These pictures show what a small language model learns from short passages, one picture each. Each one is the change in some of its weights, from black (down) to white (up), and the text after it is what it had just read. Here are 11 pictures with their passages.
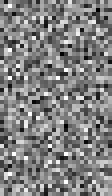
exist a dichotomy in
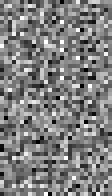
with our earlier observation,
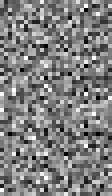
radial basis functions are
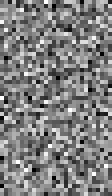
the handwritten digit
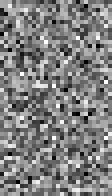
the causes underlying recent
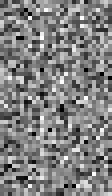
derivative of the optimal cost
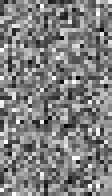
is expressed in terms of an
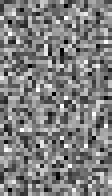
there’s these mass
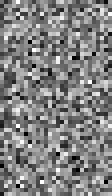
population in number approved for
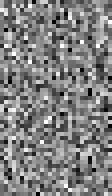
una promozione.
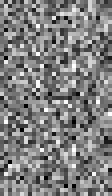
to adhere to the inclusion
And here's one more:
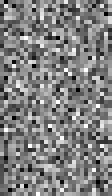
ignored. When
